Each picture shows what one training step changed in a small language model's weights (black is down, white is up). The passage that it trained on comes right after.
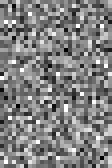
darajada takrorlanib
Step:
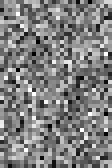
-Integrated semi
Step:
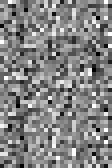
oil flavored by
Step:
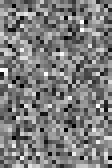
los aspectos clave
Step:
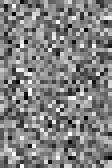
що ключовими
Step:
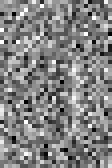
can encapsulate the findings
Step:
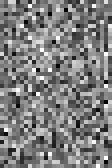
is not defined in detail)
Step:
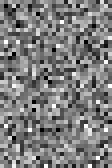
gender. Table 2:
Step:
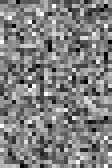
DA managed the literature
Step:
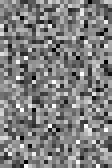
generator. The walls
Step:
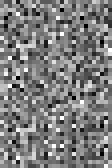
να να
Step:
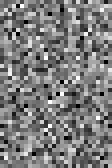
vital organs, posing
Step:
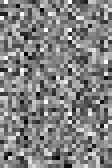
como a repetição das
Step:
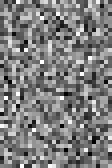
Ring rail 2,
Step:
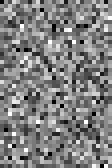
interface ANGULAR
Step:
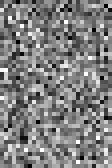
papel a los textos
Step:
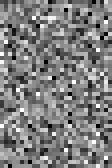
the Department of
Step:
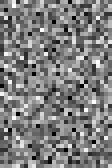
drumming [9].
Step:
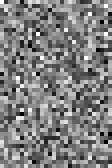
их внедрения на
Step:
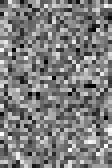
the Data Source for
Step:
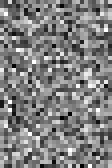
CV Sumatera
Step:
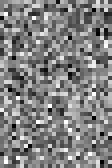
lies in the development of teaching
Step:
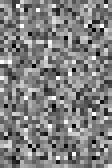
heart rate and body temperature were
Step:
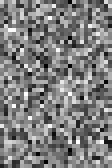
olimning faqat
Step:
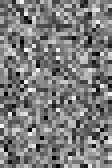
Jis nėra
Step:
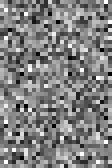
при ежедневно
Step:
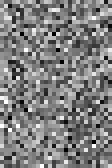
for up to 1000 min in
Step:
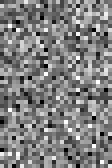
the purpose of testing and
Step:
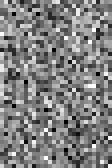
collected from patient records
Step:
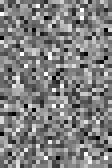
dimension. Output:
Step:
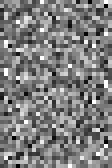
ularning fuqarolik
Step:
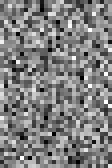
the resulted closed
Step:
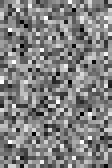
for j=1: E do
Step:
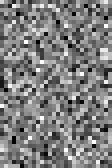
are controversies about the
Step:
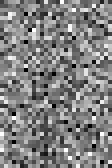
of the EAEU,
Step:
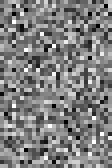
duration of motor
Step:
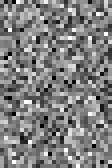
mean of protecting the people
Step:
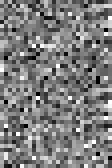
commitment to clean
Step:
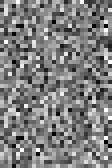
joriy etilishi
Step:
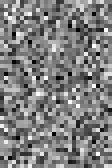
high resolution data processing
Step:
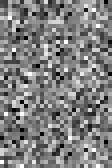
& Bonetto,
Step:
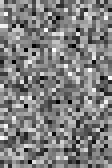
them. The importance of this
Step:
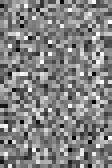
mediante hilo
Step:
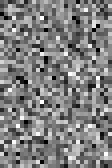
the group doesn't change the
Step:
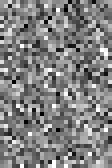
considered rare. This report
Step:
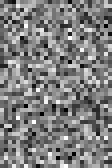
Performance Evaluation
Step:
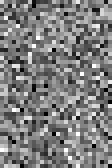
performance of the PV system
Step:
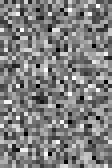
Q.; Campbell,
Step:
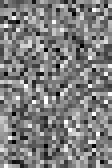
appealing for the
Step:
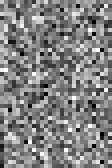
to the study of processes
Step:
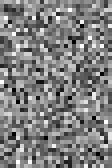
En este trabajo se
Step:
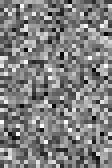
of prospective,
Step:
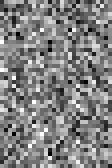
current challenges faced by
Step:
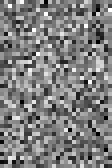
niqoblanishga ham
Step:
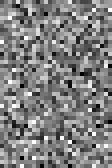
é, por si só,
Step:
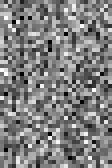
for cost but for reduced
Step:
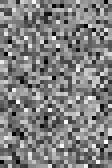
the sample OD value in the
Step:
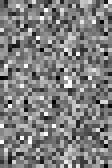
сақлаш ва
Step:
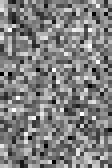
the song (often the
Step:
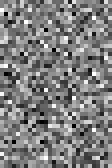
y son: Pulgar
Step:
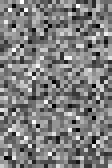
of Interests Statement The
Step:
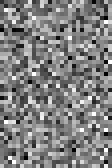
quotient, statistical
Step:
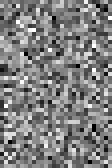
(predikativlik –
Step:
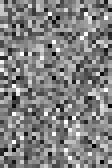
available. The use of multiple
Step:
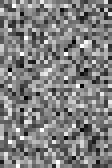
Que É Isso
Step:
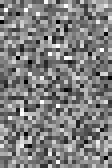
решаемые в
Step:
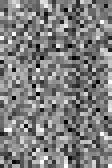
which is used by transportation
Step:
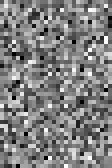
el siglo XIX
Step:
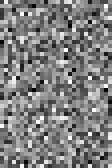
ва Осиёдаги 2
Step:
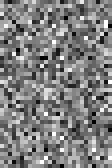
by long transcripts.
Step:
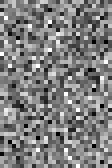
countries in the implementation of digital technologies
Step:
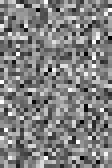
novice educators with
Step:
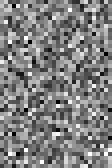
that feline and canine
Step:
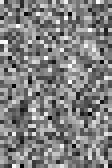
a los cantaores y
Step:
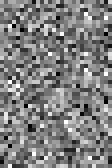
focus. However, as I have
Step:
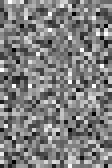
good lithium storage
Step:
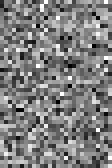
kelishilgan mavzu
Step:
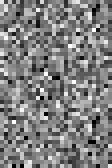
of blockchain technology into
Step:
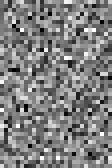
у 8 пациентов
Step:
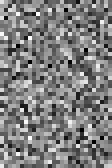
representative practices in each category
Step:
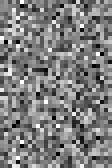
como engenharia,
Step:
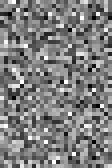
to lower uric acid levels.
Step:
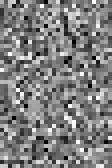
essential phenomena of
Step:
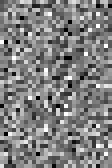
Se pretende evaluar su
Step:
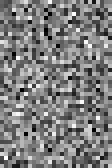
engagement. Strengthening
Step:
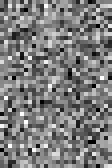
8 and Supplementary Table
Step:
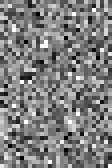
present study; in fact after
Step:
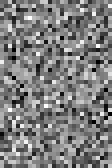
b_l dispers
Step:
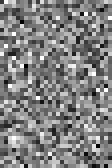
Education (ICEED).
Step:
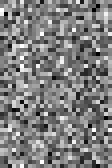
& Farooq,
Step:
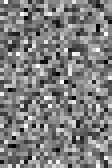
praktikanticama u
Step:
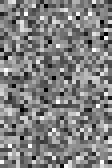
plate extraction the strength
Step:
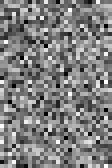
Inferior limit Upper
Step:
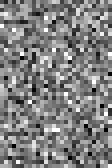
of that concept. In
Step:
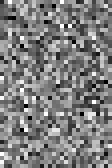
L.; Bielski,
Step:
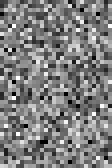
and sustainability concepts to
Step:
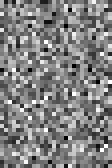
hadisin zayıf
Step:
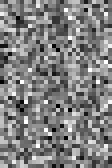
however, at some times
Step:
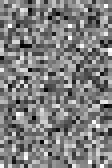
зібрали 15 т
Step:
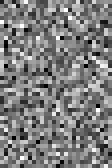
are Breakdown
